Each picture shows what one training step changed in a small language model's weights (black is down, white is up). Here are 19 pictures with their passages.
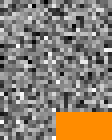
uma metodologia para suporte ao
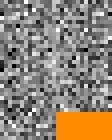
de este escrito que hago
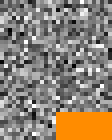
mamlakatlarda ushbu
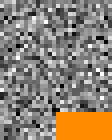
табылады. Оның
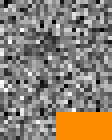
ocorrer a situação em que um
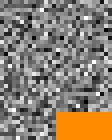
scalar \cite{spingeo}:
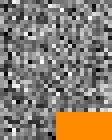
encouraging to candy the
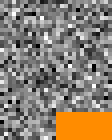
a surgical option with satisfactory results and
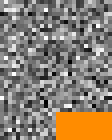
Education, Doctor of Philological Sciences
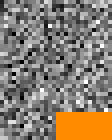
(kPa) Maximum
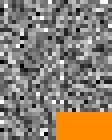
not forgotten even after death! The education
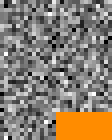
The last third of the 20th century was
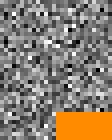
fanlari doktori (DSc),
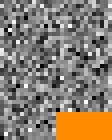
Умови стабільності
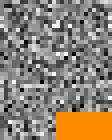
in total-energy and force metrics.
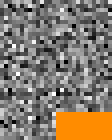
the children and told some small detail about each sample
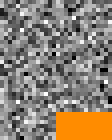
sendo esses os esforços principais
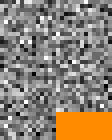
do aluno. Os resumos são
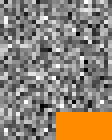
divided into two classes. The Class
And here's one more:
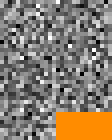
is sufficiently small compared to the distance of
